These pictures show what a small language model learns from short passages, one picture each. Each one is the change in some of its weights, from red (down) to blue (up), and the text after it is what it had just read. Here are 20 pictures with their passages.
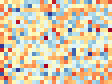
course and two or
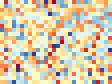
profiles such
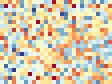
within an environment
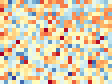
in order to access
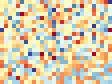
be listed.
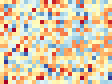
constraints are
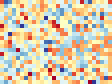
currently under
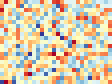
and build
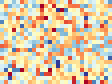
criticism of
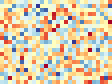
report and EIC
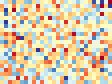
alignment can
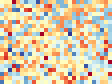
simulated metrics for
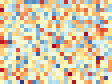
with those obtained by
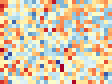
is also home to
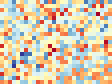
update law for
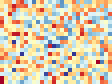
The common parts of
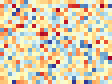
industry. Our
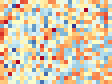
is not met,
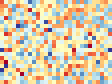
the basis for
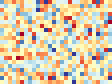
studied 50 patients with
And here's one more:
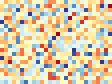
water. A known
